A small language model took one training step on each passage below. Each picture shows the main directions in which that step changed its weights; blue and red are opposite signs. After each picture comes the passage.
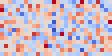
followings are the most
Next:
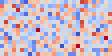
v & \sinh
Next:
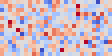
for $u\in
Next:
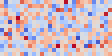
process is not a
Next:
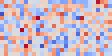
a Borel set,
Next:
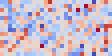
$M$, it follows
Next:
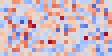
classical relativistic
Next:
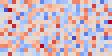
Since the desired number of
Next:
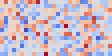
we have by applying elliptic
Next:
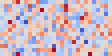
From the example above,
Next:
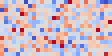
Let us define the subset
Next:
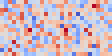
A related result on the
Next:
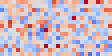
for auxiliary
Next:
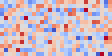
and only if it has
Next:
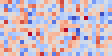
One way to do this
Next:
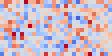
with coefficients of modulus
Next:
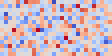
Conversely, let
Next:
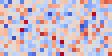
the commutativity of
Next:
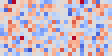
We divide the time
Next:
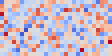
avec $\Delta g
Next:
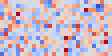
of a hypo
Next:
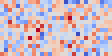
operator $P$ of
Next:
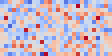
and $M$ are
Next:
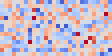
and direct adaptive
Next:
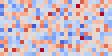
a été
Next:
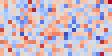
rank 2 cannot be equivalent
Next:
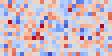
corresponding wave map is
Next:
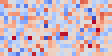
as a dot product
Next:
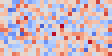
relatively prime pairs,
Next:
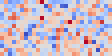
T\times T$
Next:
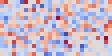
is as above, then
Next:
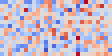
and has the same spectrum
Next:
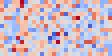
out to be very close
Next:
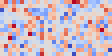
SMSE values of
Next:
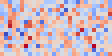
$\rho$ be an
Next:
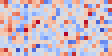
which has any group satisfying
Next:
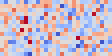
as we shall see,
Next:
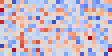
Prime Conjecture
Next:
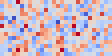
prec. division
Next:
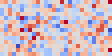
we assign the data
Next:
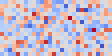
is the case under our
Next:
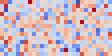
manner. Then
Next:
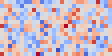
of the short-term
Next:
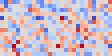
P}$ of right
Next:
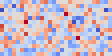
relationship to the
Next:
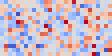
vector of $H$
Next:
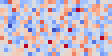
$\bbR$ and
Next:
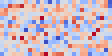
can deal with both
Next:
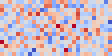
in general. In the
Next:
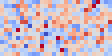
by the following expression,
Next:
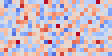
to find a larger partial
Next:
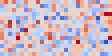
has compact support. This
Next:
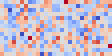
exactly $s$ vertices
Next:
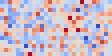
$K$ with full
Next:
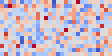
have shown that a
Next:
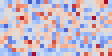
on fibres
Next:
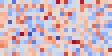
exists no subalgebras of
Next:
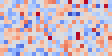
the Lie algebra $\frak
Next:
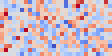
speed relative to
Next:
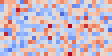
solved for $\D
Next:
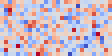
morphism $j$ defined
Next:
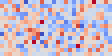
& \vdots &
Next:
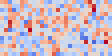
$\btheta \in
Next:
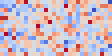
Morse index up
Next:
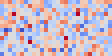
the same for the
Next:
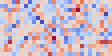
With Xilins
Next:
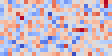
in terms of the
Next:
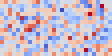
we have the following
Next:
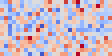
$f$ belongs to
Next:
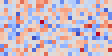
class of lightlike
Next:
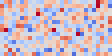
extend the minimal model
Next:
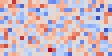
Renmin University of
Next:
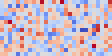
data acquired for
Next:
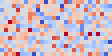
Our main geometric
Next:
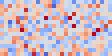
can apply the theorem of
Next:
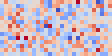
of the multiplicity
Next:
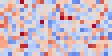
no preimage components
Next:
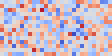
{\it twistor
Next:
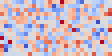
an ACU
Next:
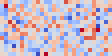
matrix $R_i
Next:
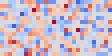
the perimeter law
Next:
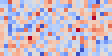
$f$ from
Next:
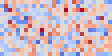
nonlinear weights can be derived
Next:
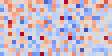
for $H$ and
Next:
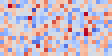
X$; \item the
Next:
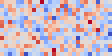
un isomorphisme
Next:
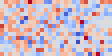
if and only if
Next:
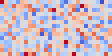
is reached so
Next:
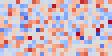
this paper is based on
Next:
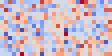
By hypothesis, \(
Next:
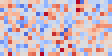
two differ by a
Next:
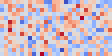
for the $b$
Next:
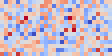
type, all of whose
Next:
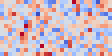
the modeller
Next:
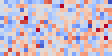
if the Gauss equation
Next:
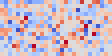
position 1 with
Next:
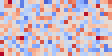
to a mixed
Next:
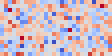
This given, we
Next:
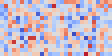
use $F$ as
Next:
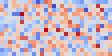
that this number is
